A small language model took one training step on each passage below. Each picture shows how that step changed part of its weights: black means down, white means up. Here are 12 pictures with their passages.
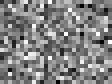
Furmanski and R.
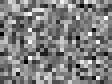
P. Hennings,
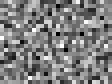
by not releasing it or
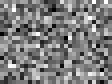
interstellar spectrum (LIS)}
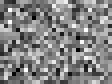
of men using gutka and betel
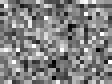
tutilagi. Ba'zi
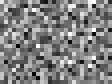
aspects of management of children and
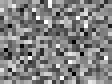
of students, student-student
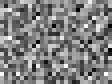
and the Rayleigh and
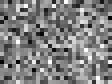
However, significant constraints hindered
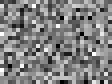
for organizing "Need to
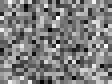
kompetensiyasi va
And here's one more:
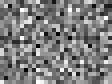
100 million AQSH
